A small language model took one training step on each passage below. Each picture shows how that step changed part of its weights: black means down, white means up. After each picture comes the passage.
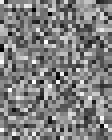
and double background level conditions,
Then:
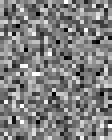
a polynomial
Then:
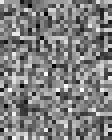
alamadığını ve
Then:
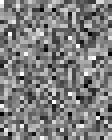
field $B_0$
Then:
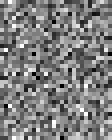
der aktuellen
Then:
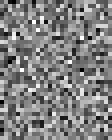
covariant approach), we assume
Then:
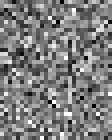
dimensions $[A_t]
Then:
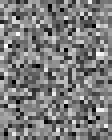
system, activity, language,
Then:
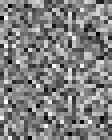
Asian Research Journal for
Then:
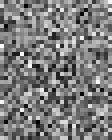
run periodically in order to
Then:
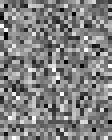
in the upper (particle)
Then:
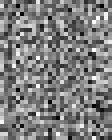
alat bantu
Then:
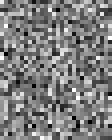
parameters values are as in
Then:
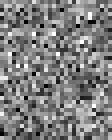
changes in photometry which result
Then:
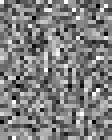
positive infinitesimal,
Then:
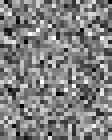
реалізація яких
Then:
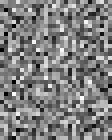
importancia de la innovación
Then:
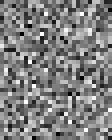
0.1$ from the
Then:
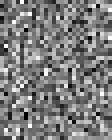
Fragen muss
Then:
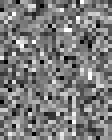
because almost all the spins
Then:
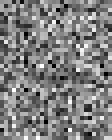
испарения –
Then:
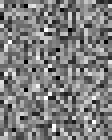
in the same and different final
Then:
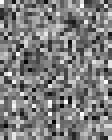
mais adiante, em
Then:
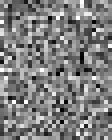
in size. Silver
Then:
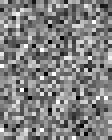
on them are injected
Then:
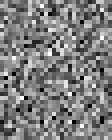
of pixels taken in to
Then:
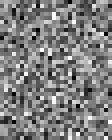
ildizlariga ega
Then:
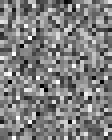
taqdim etdi.
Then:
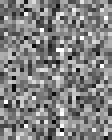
the Christoffel
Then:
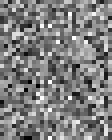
борьбы с
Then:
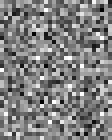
dictionary and is
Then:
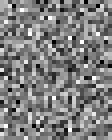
members $\sum_i
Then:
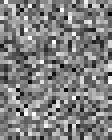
two-point correlation function
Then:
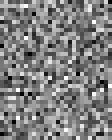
will see below, stellar evolution
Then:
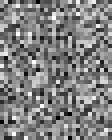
circular distributions that belong
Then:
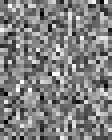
remarkably similar properties to
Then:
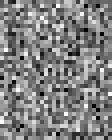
diperlukan strategi
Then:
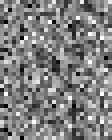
köpeklere 20
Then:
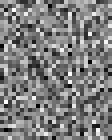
the document and references*
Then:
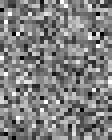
power-law with the
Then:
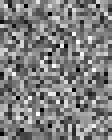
accuracy by adding bias and
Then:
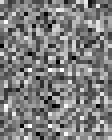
will also gain additional
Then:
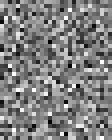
measurements, and agreement factors for
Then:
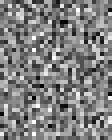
is determined as the average of
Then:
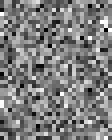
method sections to ensure that
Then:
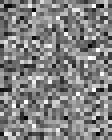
y modernización del
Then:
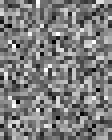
di pace, i
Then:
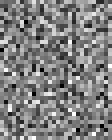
izlanish va tahlil qilish
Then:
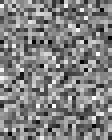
to DIS as well as
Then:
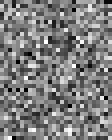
than 100 observations %in the
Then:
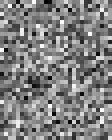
depicts a model solution
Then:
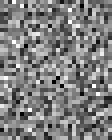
have argued that
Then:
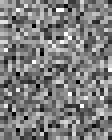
some other examples elsewhere
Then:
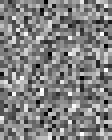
team tries to
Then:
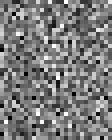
noise and increasing the accuracy,
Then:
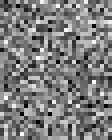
har bir qatorida
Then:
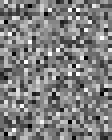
a cursos de
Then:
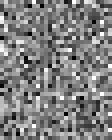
the subproblems are
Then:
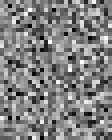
орқали ички
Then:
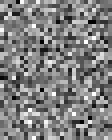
minimum and maximum number of active
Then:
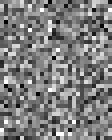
already shown semiclassically
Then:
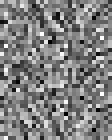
of magnitude* with increasing number
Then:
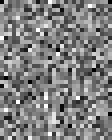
light propagation relative to accelerated
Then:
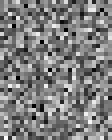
increasingly severe at larger
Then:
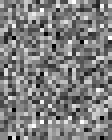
Nearly perfect Einstein
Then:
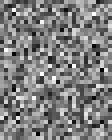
the social impacts of
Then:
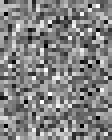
Detection of various
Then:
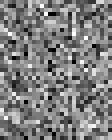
of the main text, we
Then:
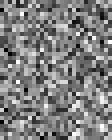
Drucke auch in
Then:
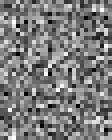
hudud haqida
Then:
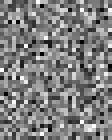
de detección para cada
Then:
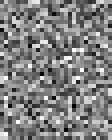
R3, é o
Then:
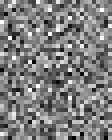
\end{align} To
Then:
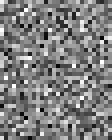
its application in solid state
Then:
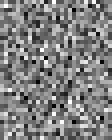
manual segmentation is
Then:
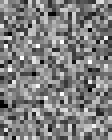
of ChatGPT writing.
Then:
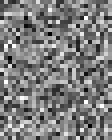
We will give the exact and
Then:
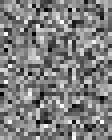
Menschen aus dem
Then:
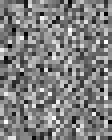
sampling more of the rise
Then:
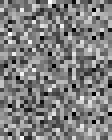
the density relative to the average
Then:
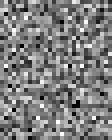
muy diversos. En
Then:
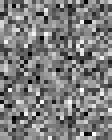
over 40 $\sigma$ which
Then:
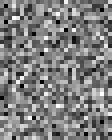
do direito a casos
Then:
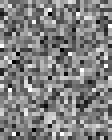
minima of $V$
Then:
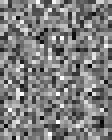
is related to a conformation
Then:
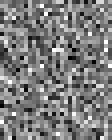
from the Cross* of
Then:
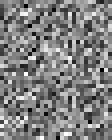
the detected conflicts.
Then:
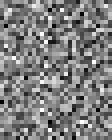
of Si~II,
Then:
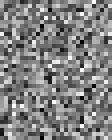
e qualità delle
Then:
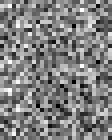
de faptele
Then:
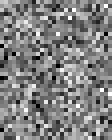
gedeelte van de
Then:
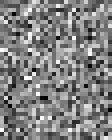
этих методов к
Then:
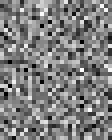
de “transcrição”,
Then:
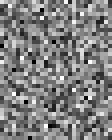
for the metallic half space
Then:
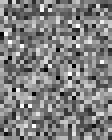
the curvaton and
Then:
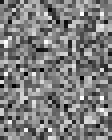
K, and below 25 K
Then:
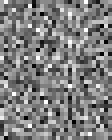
matrix-elements in the
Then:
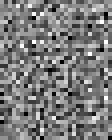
que establece el
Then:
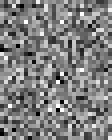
from chargino exchange is
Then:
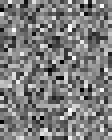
que mantienen los
